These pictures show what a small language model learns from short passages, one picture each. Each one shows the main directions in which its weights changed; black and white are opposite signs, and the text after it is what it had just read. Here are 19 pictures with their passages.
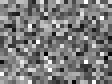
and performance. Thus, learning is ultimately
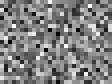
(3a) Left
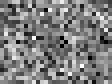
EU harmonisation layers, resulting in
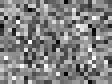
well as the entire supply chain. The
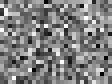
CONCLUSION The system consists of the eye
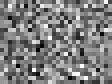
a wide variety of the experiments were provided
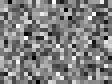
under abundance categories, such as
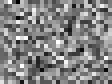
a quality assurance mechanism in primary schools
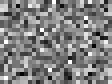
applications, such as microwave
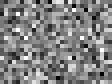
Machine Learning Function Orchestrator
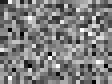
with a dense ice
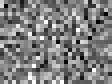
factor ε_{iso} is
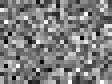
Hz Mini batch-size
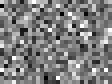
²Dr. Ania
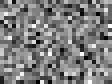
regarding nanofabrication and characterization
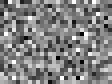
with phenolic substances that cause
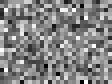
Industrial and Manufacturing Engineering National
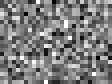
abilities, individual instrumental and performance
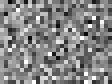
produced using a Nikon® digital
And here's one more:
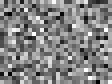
while the individual chapters focus on
